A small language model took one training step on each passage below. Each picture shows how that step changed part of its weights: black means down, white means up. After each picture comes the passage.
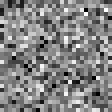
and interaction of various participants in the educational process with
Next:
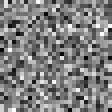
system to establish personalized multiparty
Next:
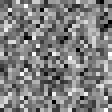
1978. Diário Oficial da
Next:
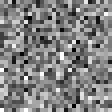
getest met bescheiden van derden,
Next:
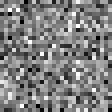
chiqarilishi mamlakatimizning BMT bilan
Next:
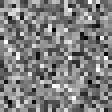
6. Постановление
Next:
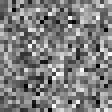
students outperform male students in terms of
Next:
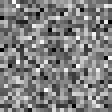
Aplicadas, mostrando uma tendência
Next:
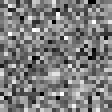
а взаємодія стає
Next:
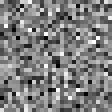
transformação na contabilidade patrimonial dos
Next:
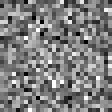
algorithm. The performance of a concatenated system
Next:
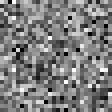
53.5 %. For strains
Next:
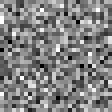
high reduction of mucosal injury and
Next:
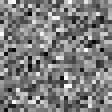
bo'lib, real transport oqimini
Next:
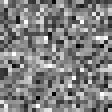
significativas em termos de eficiência
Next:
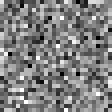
namuna aniqlanmadi. Bu
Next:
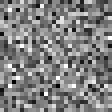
employment is an inalienable right of
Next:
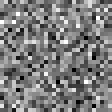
original idea, contributed to the economic discussion and
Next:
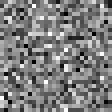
Шадиёв С.С.//
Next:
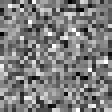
samenhang in *verticale
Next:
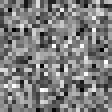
históricamente marginadas. Esta
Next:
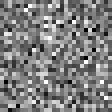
enquadrar no perfil de monitor,
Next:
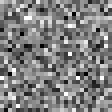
ausführlich beantwortet.
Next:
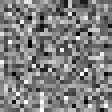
ташувчиларни қидириш ва
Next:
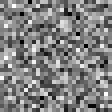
Selbstregulation verbunden
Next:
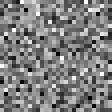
as evidenced by the output maps presented
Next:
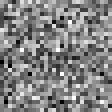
munosabat bilan bog'liq bo'lgan
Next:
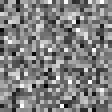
oyidan keyin boshlanib
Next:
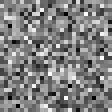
Based on a study by Jara and
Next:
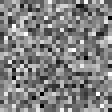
data related comments were listed. In total
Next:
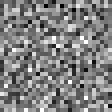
document management system, supplemented by
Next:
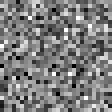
the OMR-based system by measuring
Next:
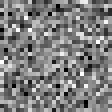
quien quiera algo de
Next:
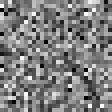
de Dezembro de 2016 Valores
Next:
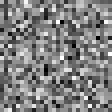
secundária. Avaliar as
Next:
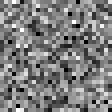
its final coronal position. The recipient
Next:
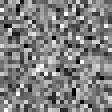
development. This study mainly focuses on three National
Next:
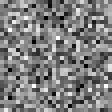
effect on capital expenditure.
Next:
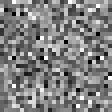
This paper presents an automated estimation process based
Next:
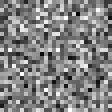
* Autor correspondente e-mail:
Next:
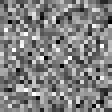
va obyektlarni soliqqa tortish
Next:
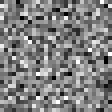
and EM performance. Furthermore, various techniques to
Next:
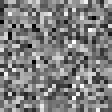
munosabatini ham ko‘rsatib
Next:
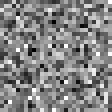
Bu holat investitsion muhitga
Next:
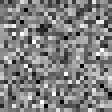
(spontaneous HCT test),
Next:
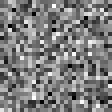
було достовірною вищим за
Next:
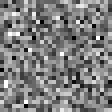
has been chosen as an emerging
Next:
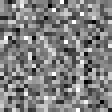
sector. Keywords: energy management,
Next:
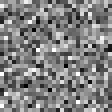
to politically sensitive or
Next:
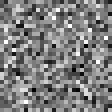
into radians and distances. The
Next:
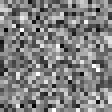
jaar 2000) werkt een Joint
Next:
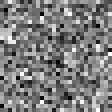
отметить, что основная
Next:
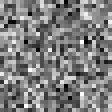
Seq6, Seq7 and
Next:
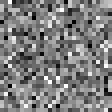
Влияние параметров
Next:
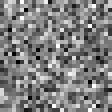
gets reduced by the high distortions in
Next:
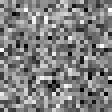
version V1.0 Date 22 December
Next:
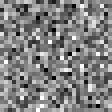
de las posiciones jurídicas
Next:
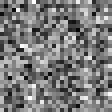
EFFECTIVENESS OF
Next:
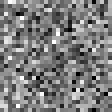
valuable assets for the working packages
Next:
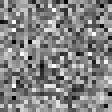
Storia, Exòrma,
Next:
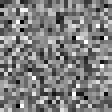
especializado como teses e
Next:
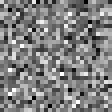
respondents had access to five alternatives in
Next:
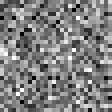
of the Ministry of Higher Education,
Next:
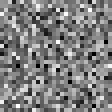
anchor supporting the mounted
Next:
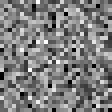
This study was conducted in accordance with the
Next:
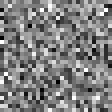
jamiyatning eng muhim vazifalaridan
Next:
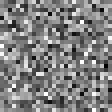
comme nous le démontre les
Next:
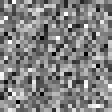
considerar que no necesitamos más, que
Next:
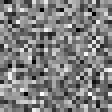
є найбільш актуальною.
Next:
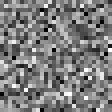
students satisfied from their field of education
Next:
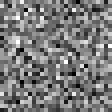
(c) (c) | Activity
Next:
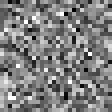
diez sesiones de entrenamiento a
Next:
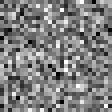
GmbH. The remaining authors
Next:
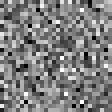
end because it produced more of an end than had
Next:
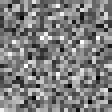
the [Github](#) specifications
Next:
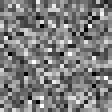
numbers. Additionally, the Prandtl number
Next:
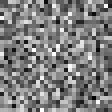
the cleaning process was to identify different
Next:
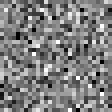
cell comprising of beam and continuum
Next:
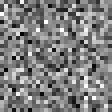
on human cheeks (n = 12) for
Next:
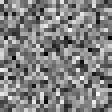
the fact that $x \geq
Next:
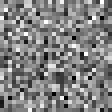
Federica Ariano¹ ¹
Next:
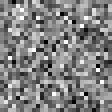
(Masterflex® Transfer
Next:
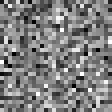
consent before including her case in the report.
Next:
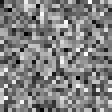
bij de lezers van MAB
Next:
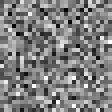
influencing more on the behavior, Factor Analysis
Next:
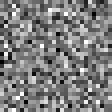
pollution, increasesoil salinity,
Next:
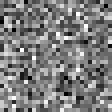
citations Aide à la collecte
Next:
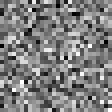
doc. of phil. scien.,
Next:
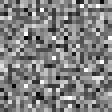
**Number of functions:** varied from 1
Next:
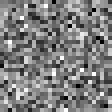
biosynthesis of volatile
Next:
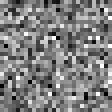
diterima, yang menunjukkan bahwa
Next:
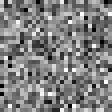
vegetables. The subtropical climate,
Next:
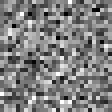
can predefine exercises or
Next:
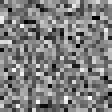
home-testing program that will serve
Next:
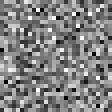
appendix we show how the derived
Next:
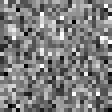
xil konsentratsiyali
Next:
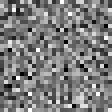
12. The electives, or areas of
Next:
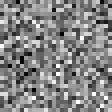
to this case report. All procedures performed in
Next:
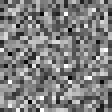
Mann Whitney U Test Statistics
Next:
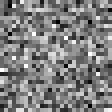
being (much) smaller than the
